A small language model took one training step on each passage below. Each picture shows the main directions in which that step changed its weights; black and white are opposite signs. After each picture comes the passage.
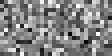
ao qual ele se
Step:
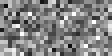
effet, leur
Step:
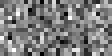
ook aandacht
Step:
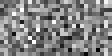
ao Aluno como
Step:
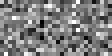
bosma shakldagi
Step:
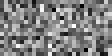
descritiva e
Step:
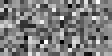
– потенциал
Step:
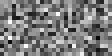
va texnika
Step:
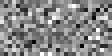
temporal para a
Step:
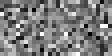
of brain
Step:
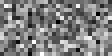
fim, o
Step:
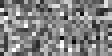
sauter et
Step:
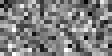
за кожним
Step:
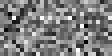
it to be more
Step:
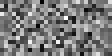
The Problem of
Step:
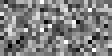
2g können
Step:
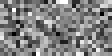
olib kiradi”
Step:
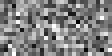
tahlil qilishi.
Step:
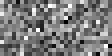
Peran guru
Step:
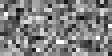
ajungă la
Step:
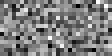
azul, sendo
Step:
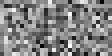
e próxima das
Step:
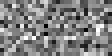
plásticos son
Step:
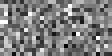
STEAM yondashuv
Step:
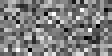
tecnologías aplicadas
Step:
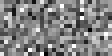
contendo suas
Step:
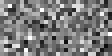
sobre el principio de
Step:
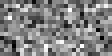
e estar atento
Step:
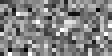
bilan bir qatorda
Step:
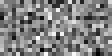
yuritish jarayoniga
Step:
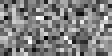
(á que se
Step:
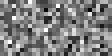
with heavy
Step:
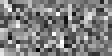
va ingliz
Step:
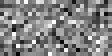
quality assurance
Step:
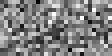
escolar, en
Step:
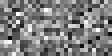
texniklari bu
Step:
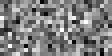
tarziga oid
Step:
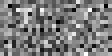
de ménage sur
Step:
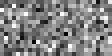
defined as the
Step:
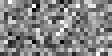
свободи та
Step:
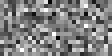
la enseñanza
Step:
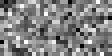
лечения с
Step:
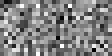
должен быть
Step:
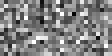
é a busca pelo
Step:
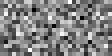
dans des zones où
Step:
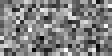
te czynią
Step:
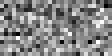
y continuada por
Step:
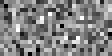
cade să te
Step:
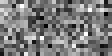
persoane cu
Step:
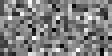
y muestra el
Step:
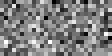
foundations for the
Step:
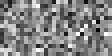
всего, по
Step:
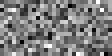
As experiências com a
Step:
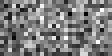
a redução de
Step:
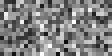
harakat hosil
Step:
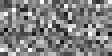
de ressources
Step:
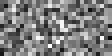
negócio. A
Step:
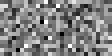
the next
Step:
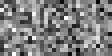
її реального
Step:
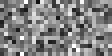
qual adota como
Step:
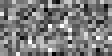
reducing the
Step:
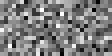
parámetro de
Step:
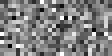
— oraliq
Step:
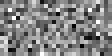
of barley
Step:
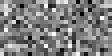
yoki ularga iflos
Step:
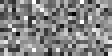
orqali ta'lim
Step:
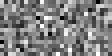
duradera. La
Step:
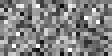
стала область
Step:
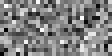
oder dass die
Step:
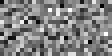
Alt E.
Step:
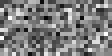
emas, balki
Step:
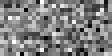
ejecución de
